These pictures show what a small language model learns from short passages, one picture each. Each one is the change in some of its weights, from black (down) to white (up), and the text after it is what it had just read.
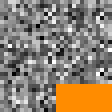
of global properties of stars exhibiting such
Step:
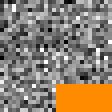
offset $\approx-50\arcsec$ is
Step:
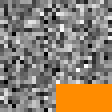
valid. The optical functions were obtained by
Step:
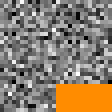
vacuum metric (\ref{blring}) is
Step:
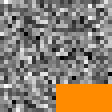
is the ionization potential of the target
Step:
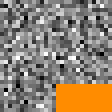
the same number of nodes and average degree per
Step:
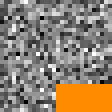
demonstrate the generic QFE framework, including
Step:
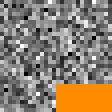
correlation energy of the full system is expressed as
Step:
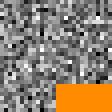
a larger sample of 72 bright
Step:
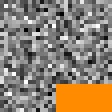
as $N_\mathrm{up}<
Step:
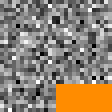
In addition, in this RPA treatment,
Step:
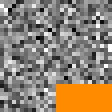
wireless channels [4, 5].
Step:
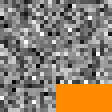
classical collisional plasma is considered. It has
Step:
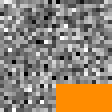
modifies the relative weight of the
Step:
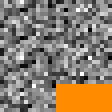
Phys.\ Rev.\ D {\bf
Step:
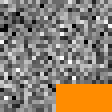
creation operators. By bosonizing these systems,
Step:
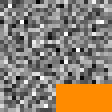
Chen[1], Genfu
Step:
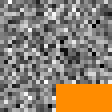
correlation between Doppler and nonthermal velocities
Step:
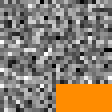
the model are in good agreement with experimental data
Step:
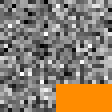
next iteration to obtain a new set of
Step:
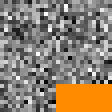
of tunable electronic structure, mechanical
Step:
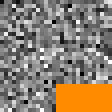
pressure of $5.0 \times
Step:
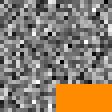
heterojunction model on the interface which involves
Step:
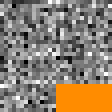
equation for the exterior of an
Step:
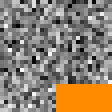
language. Operating Systems, the most
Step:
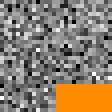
syntactically restructure the program in
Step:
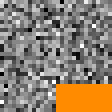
For the invariant mass distribution and Higgs boson transverse
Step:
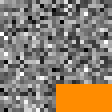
$\omega$ we mean again the
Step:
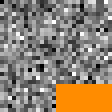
specific coronagraph parameters modulate the
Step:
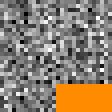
from two photon microscopy images. However,
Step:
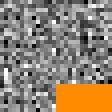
and error bars indicate one standard deviation of the
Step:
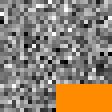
To date, a large area of the
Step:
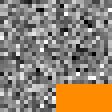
have been proposed to measure the PQ
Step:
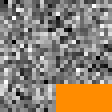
Eine formale Deformation der
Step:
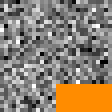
\hbar/2$, hot electrons from 1
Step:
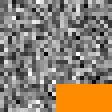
finally into two main themes – the
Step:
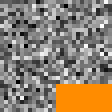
is the harmonic mean of completeness and
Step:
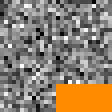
PACS compared with {\it
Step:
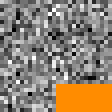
defined, we were ready to look at
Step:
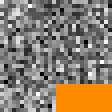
an unknown distribution. The free parameter $\xi
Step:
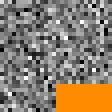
model.} \end{figure} If
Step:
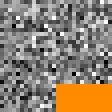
N, Z are the numbers of neutron and
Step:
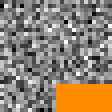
one is tempted to interpret the observed
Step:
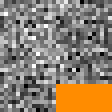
Bd Lavoisier,
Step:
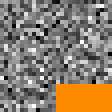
interior solution} Let us consider the coupled
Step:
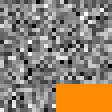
is convenient to first list the length scales in
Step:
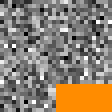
order to minimize the complexity of the
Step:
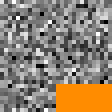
on the $(N,B)$~plane
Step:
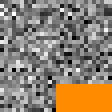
dressed quark propagator $S$. In
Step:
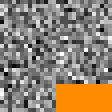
then setting zero homonomy is not always
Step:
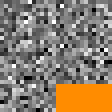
\end{equation} where $\parallel x
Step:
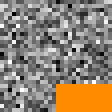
transformations for matter in order to obtain
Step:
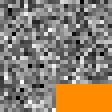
which modulates high electric fields as the
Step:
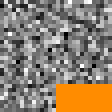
ranged antiferromagnetic spin fluctuations are described
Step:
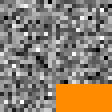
slightly softened, independently of the
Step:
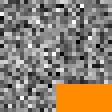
at the same time. Large amount of
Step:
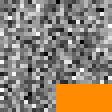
datasets and applying it to networks of different size
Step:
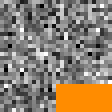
with the light field spread among the three
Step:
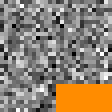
To meet various observation requirements, two gain
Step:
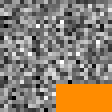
will be provided here. Otherwise,
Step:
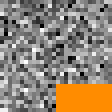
elasticity matrix should be positive, or in
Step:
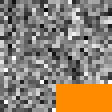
blockades in the two-electron
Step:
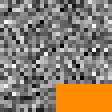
\eea One finds that the polarized rate contains
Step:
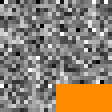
grant NNX11AI95G.
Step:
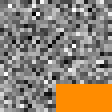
(2004) (in preparation,
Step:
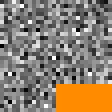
a recent review). Most of the observational
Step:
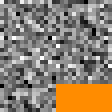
and Rayleigh channel. They conclude
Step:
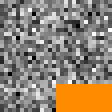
observational estimates (see Appendix A). The
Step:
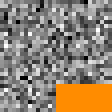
and $\alpha$ consistently with the interpretation
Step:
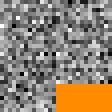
on its starting point, then another,
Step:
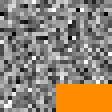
sector but this time all parameters are defined
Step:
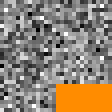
in real world systems. These features further help
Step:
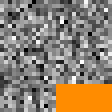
\begin{quote} In the same
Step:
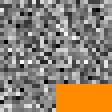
likely acceleration of the systemic features
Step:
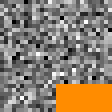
this analysis, we do not search for cosmological
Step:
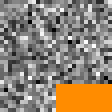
always classify bosonic dynamical phases according to whether
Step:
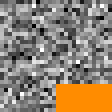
and evaluated the generated snippets,
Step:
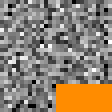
100 $\mu$G. This situation is
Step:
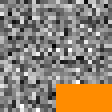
all learners, emphasizing the importance of
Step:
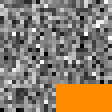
the CPU time and the parallelization overhead
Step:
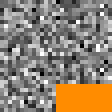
band crossing points. The effect of local correlations
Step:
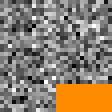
and driver safety. CAN provide
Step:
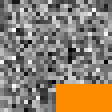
concerned, apart from the difference that
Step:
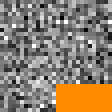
preliminary data of heavy quarkonia
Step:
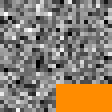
fidelity gains commonly appeared in
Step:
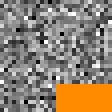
set $S_{\mathrm{II}}$
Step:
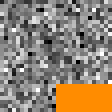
perform the calculation using a variant of the
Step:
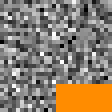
of these interactions should then be part of a
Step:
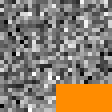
sublattice magnetization as \begin{equation}
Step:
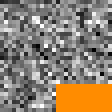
reorganizes and reconstructs its
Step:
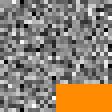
of impurity peaks, which confirms the
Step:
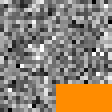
with planetary science, astrophysics,
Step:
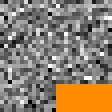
M\,31. We assumed the baryonic
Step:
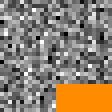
a volume change with a change in a basic
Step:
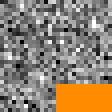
studies of parallel ($y$-direction)
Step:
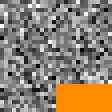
to various degrees as the scholarly
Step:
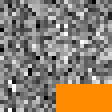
information loss in the human auditory
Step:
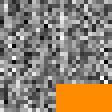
ascending manner. Concretely,
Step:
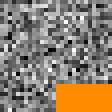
and power transmission deteriorate in the presence
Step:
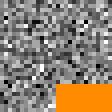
of vortices. Subsequently we find rich
